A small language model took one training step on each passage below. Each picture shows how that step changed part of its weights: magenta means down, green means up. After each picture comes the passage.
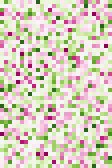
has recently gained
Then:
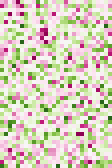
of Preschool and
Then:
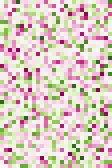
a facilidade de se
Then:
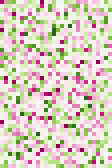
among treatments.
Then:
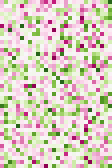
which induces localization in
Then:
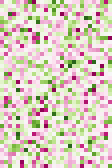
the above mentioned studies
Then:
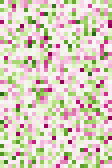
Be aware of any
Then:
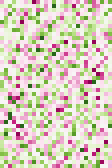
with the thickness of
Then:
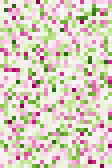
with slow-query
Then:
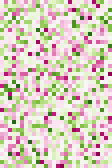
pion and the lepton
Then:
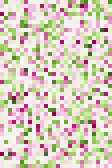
able to evaluate the
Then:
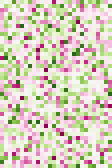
delay to process raw
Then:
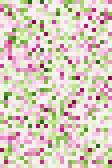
que marcaron la
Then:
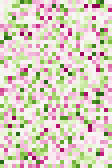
+1$ transition,
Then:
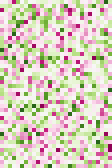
conditions, sex,
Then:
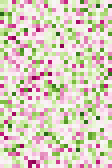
footprint data
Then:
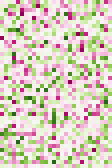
include a function motivated
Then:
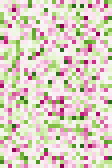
line (CCL)
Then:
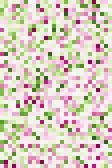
designs. DEC:
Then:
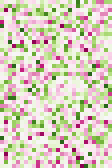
HEART IN
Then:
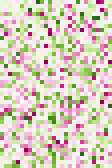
pe baza unei
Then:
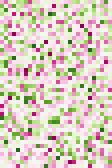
is justified by
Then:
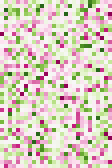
de destaque, que
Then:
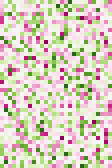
the attendance of
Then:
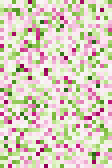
En las tablas
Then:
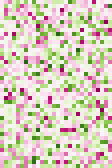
distance from the core,
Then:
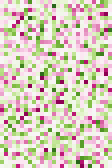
approval to conduct the
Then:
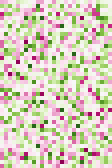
Although the chelate
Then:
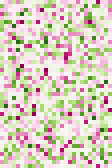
sohasida ham
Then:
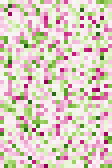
tablets, in the
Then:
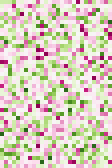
results, please cite
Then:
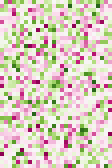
e classe social que
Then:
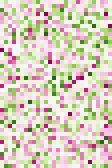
in overwegende
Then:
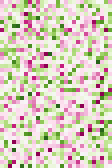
in design capabilities and
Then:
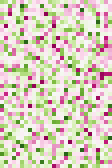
higher incidence of
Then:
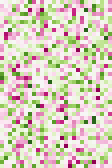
to the broken
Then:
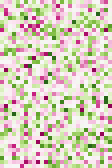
in this work, referred to
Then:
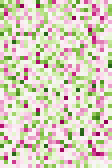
k ، Δ
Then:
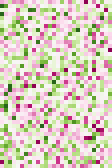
thickness L is shown
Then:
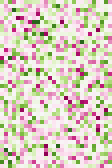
28 anos. É
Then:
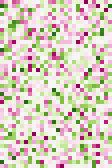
structure in the end is
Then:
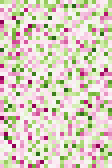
regime at each point in
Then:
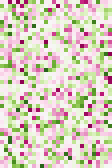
das klare Ziel,
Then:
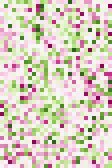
during pregnancy
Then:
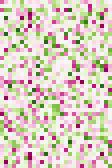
A mediation analysis."
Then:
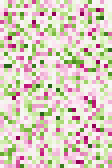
Poisson statistics
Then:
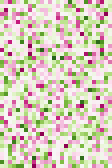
The paper, therefore
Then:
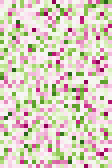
of interest. Ethical
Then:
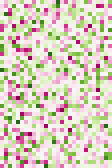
to the content of this
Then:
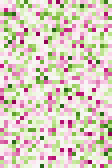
hCG levels after
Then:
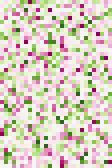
a natural appearance
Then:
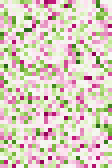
Interests. The
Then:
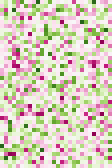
suggest that pleural
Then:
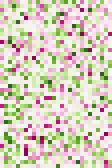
and stimulating discussions
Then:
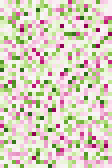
will capture some of the
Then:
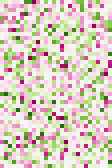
com a integração
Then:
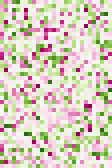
interests and are within their
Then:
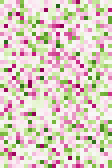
which can be termed the
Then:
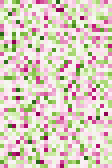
that only the $s$-th
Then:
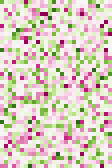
wire label
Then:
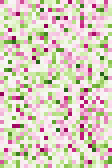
and TMR in terms of
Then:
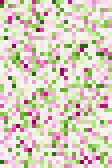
For layered or
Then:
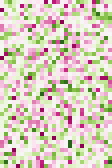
energy dependence which makes it
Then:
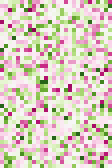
significant asymmetry in
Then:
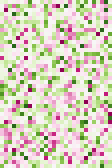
dB and ≤
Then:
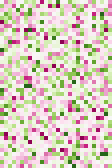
the detector. The mean
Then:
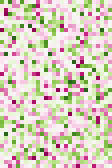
overview of social media
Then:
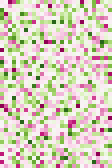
that if the space-time
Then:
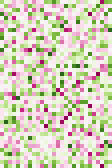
also on human health and
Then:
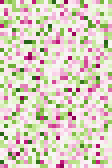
generated by the set of
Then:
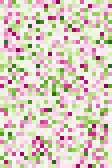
in agriculture
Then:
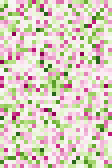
involved, it is not
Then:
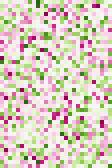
For example, %the
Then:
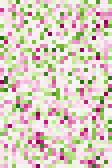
other distinct scale is
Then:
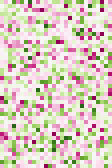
on steady-state
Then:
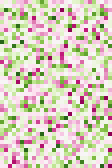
colour palette of
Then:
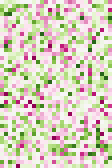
and reversibility of the
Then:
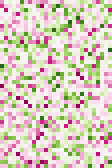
Meeting these two
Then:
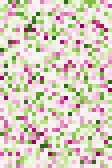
the excitation, one
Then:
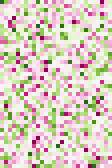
semileptonic decay
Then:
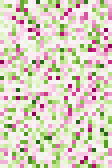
and to $Z_b$
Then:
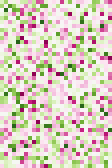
formativas de la
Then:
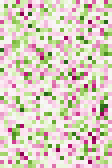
и Индии –
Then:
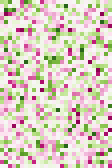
“não é possível
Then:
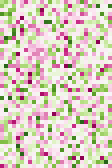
Generation To create
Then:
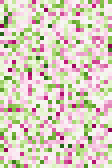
only by a sample that was
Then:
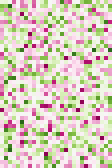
world comes from the
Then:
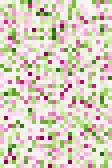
on how political
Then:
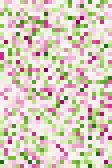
In this cohort, the
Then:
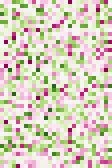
appoint people of
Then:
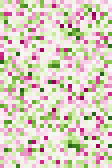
is a statistical difference
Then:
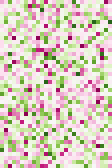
navlari bor.
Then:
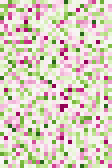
plus the case of the
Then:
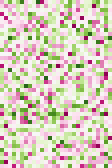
intersect. This may
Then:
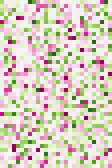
explosion scenarios
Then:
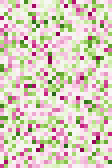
the isolation cone,
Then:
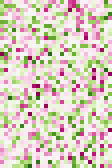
obtained with a sufficient
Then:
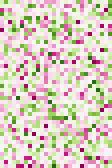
analysis agrees well with the
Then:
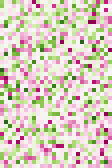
pública e
